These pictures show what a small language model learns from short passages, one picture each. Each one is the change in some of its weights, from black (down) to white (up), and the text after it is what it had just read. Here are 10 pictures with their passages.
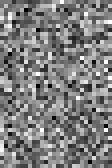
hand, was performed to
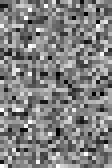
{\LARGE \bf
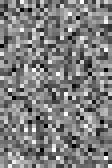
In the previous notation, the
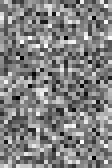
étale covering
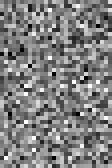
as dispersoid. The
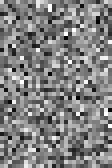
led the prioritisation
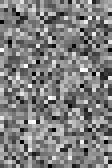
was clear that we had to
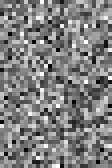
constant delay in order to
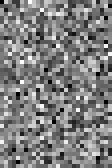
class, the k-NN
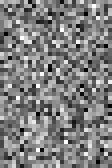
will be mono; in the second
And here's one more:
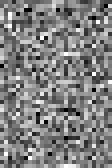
DAO perform practical
